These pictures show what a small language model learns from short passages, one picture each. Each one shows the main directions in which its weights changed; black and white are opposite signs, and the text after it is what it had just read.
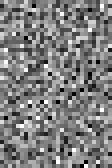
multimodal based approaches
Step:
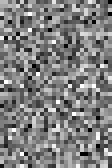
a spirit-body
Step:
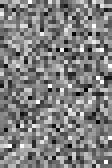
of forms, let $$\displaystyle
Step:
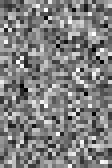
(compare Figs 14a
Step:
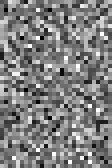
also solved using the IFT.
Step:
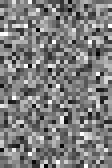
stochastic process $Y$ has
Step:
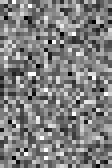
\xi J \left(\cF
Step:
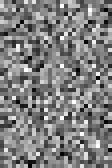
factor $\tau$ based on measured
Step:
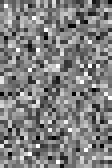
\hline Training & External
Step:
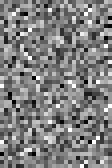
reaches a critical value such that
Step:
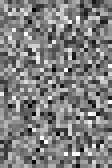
by \begin{equation}
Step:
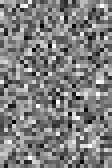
in figure 1. Since the
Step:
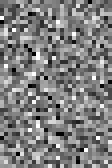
}\Rightarrow \frac{% \partial
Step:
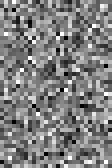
values of $U$ for highly
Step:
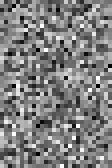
to soil improvers production and
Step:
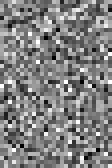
indicates that the supercell II and
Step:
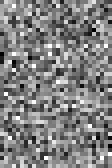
these antibiotics may
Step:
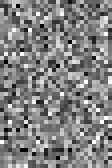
experiment is a muon storage
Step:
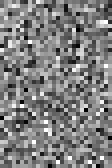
graphene plasmon as
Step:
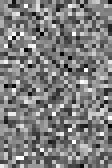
the Kolmogorov
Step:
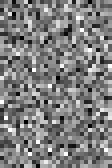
eigenvalues of $\xi$. We obtain
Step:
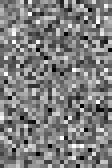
orientations and the other does
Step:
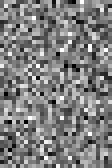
quest for revenge from
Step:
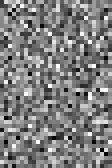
the development of loop quantum gravity,
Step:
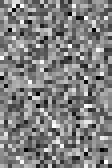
the performance of members of the
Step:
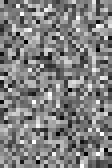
(and any related model)
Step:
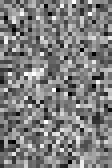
is an EFL model. In
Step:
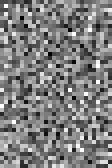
process promoted teamwork,
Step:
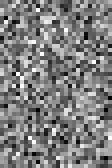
subtraction games resolving
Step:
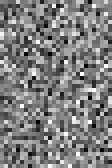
Thus, $\lambda_+$
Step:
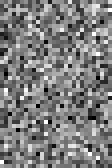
year. Submissions should be
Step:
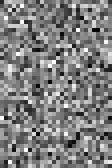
the minimality of $G$,
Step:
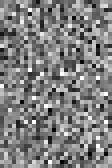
technical and scientific knowledge, public
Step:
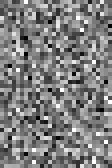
string zero modes cannot be treated via
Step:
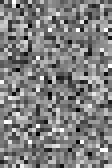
stacking faults can remain
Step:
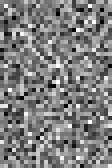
Diophantine geometry lies the
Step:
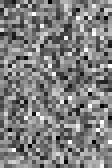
sample of people from the population considered
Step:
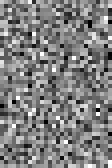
market is unreadable in a
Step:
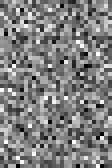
$\Delta$ is the forward difference
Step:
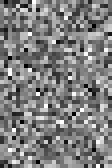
that results in a degraded B
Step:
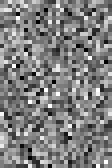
constrains the average, hence the
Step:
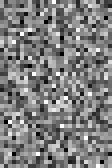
and specifies aliases and
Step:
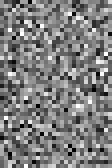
the educational process. The importance of
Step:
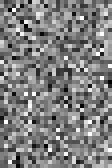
the values that the teachers want to
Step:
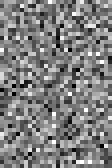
and to allow for a broader
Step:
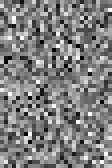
we are studying corresponds to
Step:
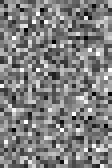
crop supply is greater than a
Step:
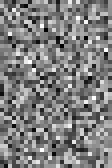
by the row number in the
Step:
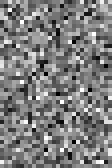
art as a form of
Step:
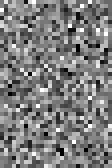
divided into a sequence of charging
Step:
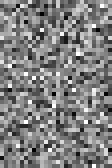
that for every $j$,
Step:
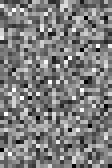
of the physics in which we are
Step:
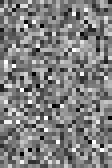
misses the clouds.
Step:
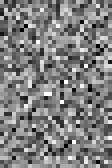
act as a detailed representation of the
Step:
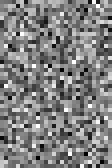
the Late Quaternary
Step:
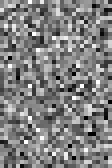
efforts to attack Russian finance
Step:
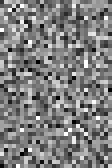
the potential friction. The
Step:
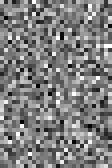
triangulated structure are those diagrams
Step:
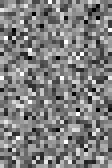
previously unexplored by
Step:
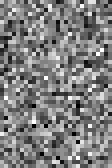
Prof. Tola).
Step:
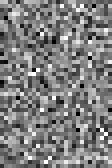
TTT is obtained by
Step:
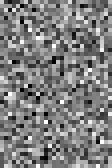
the quasi-localized state around
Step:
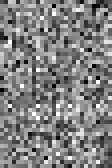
This reaction was facilitated using
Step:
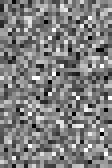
trying to find a hyperplane
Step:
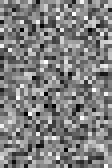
travel on tour or transfer.
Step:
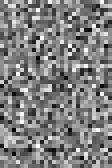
particular, through this article, what
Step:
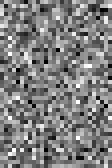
being taken by modern common law
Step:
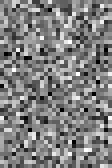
available data in the eight
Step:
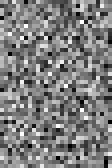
limits $\lim_{y\to
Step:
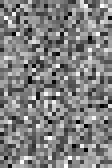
that $n^c,
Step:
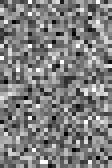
real-valued functions. The consistency
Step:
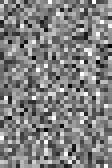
pulmonary embolism,
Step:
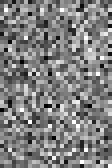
implies that $A_\eta$
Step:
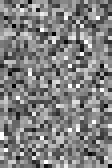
that can also be done by
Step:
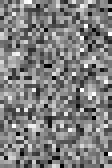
do act transitively.
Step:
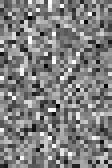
na drugih
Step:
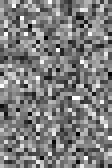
data flows from raw logs to
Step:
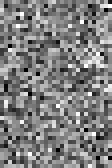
product existed. This is not
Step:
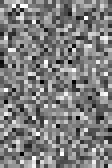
heats the water just in time
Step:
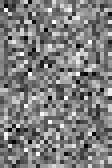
pseudo scalar mesons have a
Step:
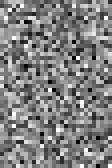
the symmetry group. Since such a
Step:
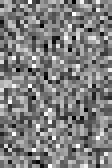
1 to 4 to evaluate the effect
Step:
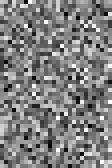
need to be worried that
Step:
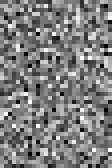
perpendicular pressure is given
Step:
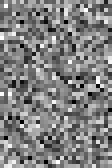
Sakila Oraon
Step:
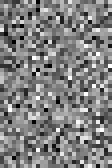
scheme is used in two events:
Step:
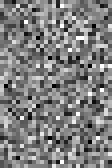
for these two histograms,
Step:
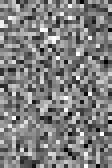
DY Cen and HV
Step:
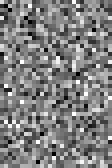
\quad \forall a >
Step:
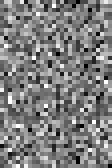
are determined by the determinant line
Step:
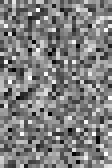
might teach models to refuse
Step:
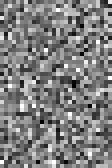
home take on unfamiliar
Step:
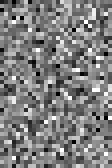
current operator to act on a
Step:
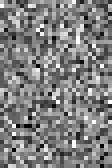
3D and 2D is the
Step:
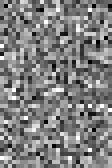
***Corresponding Author:**
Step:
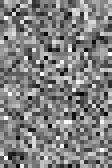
so that the effective mass satisfies
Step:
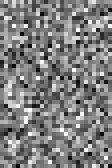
has led to the shortchanging
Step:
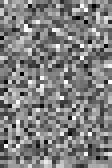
selectively excited when one
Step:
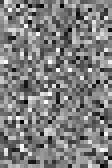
the mixed thermal states, use different
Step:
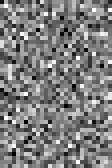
in $G$, and is is
